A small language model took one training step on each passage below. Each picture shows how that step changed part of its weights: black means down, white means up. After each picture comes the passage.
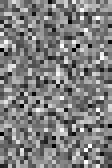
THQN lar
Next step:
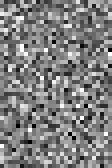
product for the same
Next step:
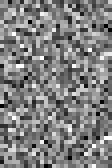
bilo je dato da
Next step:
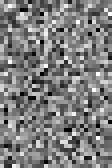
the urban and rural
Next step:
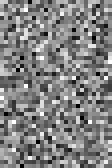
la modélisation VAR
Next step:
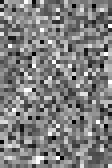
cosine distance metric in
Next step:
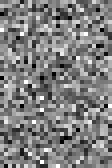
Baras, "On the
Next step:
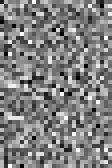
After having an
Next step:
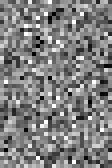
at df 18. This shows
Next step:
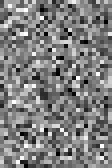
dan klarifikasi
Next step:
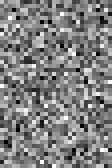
ground-nesting bird
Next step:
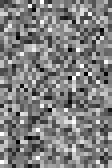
integrated architecture
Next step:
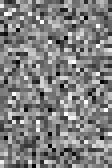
These increases are usually
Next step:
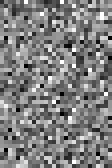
the development of VV.
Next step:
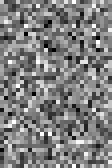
Rizley, R.:
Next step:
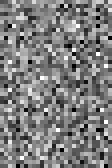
the knowledge base
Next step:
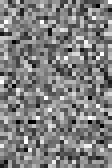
door Prof. Dr
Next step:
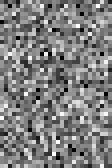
colectiva*. Disponible
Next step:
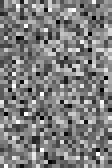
poderes representados:
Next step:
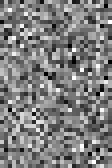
using the service The cloud
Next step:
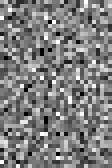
года, что
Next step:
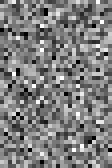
50% of the grant
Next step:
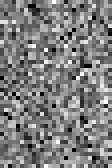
ularni mulohazalar
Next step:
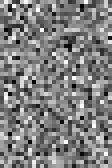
has an estimated prevalence
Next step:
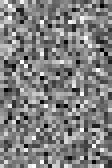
failure of reinforced
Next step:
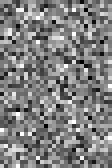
pois não conseguiam
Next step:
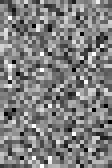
shows how reliability analysis
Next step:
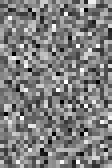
museum staff, 9
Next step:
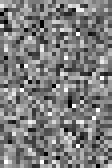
an additional correction
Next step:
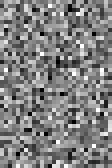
accidents. These results
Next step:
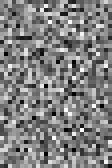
all the pictures are by
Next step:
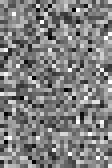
podrían curar la
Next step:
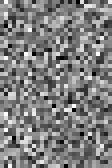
on Web and Social
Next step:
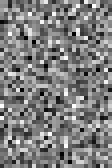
following five congruence
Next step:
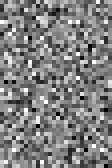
positions. Kandpal
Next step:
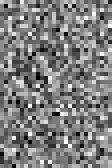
Mavjud talqinlarni
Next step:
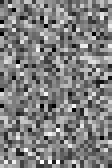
International Symposium on
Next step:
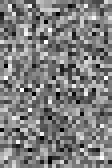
etiologic model. *J
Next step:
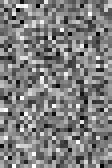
more abundant in Center
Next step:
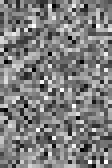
of hypertension and
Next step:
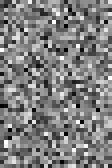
parecem ter chegado com
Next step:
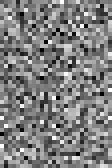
Oila rivojining har bir
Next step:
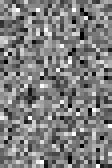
(the community was relatively
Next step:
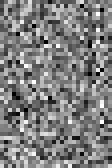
1,1 Undissolved
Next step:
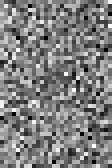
e internacionales; autor
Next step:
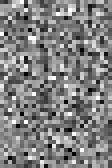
secara mendalam
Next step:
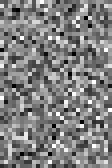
elevated serum ALT
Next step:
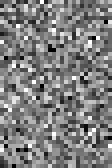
Energy Efficient
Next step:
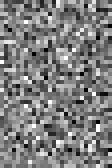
2 | Issue:
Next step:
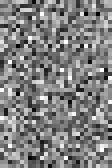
wind farms to
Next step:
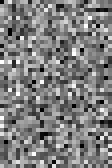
д-ра пед.
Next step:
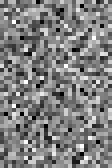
va ahamiyatiga
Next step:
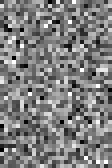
time dimension, thus
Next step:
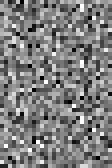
the COO and the
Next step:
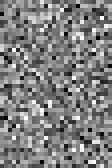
shows the variation in the
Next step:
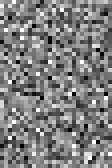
Model 3. The
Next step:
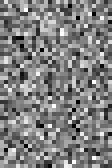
of Nykøbing
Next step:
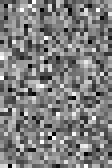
classified by population.
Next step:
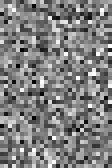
a comparé la prise de
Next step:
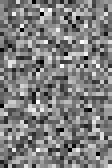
et d'Histoire
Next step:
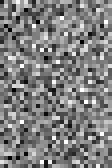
munosabat bilan
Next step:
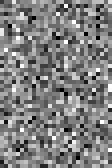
its raw material base,
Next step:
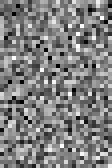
of systolic BP at
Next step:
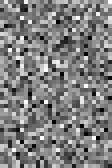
de fotografías y
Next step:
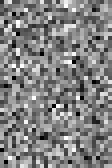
бўлиши аниқ
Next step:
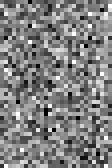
raqamli texnologiyalarning
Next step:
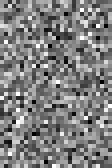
and tabulated. Their
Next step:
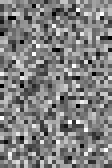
elementami; - 3)
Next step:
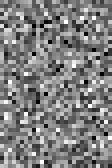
beach or sit and
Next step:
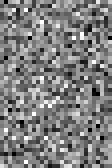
services in the context of the
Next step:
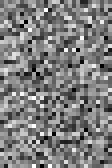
“The Pied Piper of
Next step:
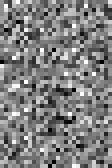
areas, and the potential
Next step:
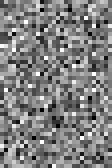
this kind of contamination
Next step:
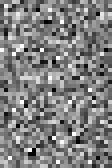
which works well for one bus and
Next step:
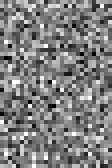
provide insights into the
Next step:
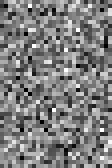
of new concepts, often
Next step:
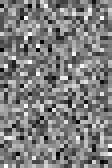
values. This perception has
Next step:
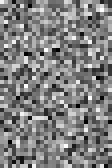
sunnat qilinganlar
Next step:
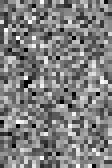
hodisalarga ta'sir
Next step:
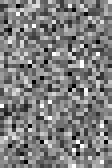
and the provision of civil
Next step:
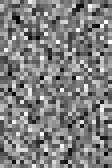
(2006) proposed measures
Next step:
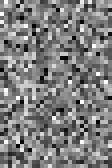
com sequelas de
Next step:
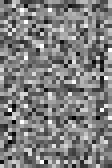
Interestingly, cell
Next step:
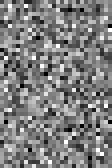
the Molten Salt
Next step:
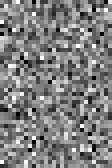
model, and the association
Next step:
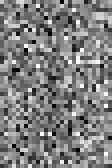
dastur natijani
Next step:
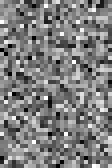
Deep Induction log
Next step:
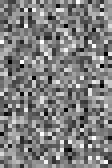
uma rigorosa
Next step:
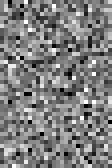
study was conducted in the
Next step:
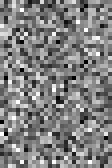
й штучним
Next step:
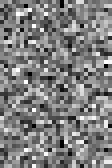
is to investigate the
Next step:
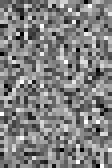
isn't any data with social
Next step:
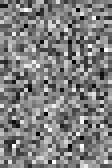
days post-injection
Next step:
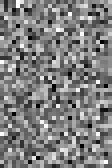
floating drug
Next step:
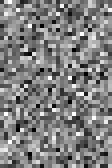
tadqiq etishga
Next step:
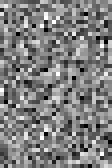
in temp. 0.0
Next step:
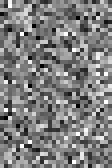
2. Significant to a
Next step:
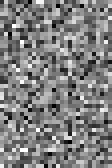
of novel AMP
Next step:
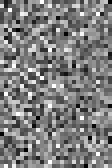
*The paper develops a
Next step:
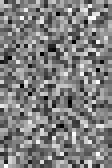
yield sustainable and
